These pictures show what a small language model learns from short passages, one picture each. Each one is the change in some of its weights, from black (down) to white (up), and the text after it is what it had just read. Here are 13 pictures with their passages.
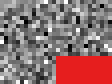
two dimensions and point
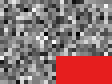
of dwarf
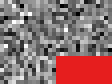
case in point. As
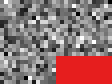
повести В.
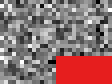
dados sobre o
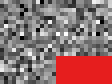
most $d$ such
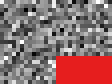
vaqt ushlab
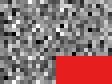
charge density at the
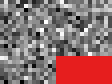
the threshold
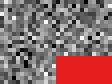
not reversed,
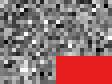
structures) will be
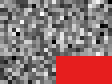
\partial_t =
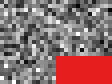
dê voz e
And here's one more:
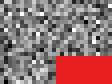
depth (38
